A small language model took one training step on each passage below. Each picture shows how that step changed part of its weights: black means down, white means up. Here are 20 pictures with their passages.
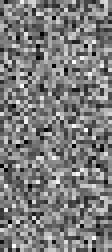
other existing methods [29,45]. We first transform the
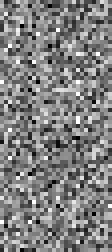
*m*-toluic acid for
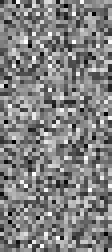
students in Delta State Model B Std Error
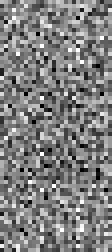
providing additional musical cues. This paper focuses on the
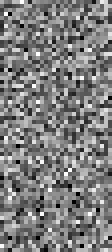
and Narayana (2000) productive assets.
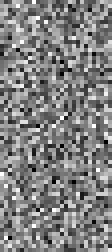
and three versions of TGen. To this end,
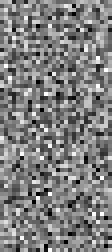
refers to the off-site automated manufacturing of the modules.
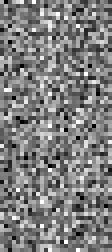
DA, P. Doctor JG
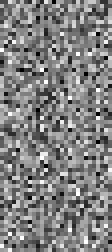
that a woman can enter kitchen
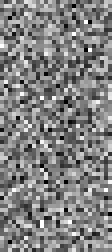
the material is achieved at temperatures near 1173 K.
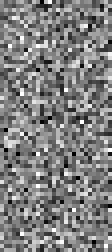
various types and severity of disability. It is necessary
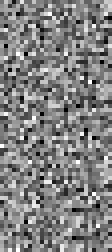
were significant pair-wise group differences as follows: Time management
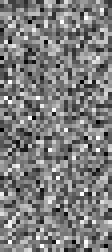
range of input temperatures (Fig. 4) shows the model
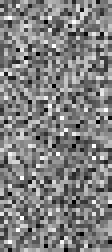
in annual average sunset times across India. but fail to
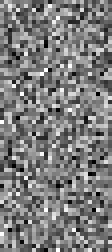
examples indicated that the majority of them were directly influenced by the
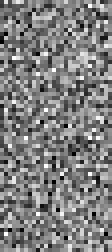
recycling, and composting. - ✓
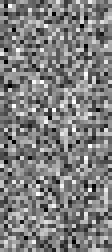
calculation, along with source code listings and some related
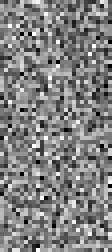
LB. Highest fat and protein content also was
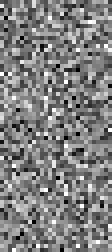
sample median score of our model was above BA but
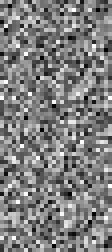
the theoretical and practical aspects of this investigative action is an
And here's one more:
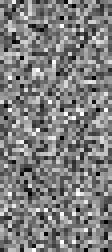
mounds), in contrast to the surviving
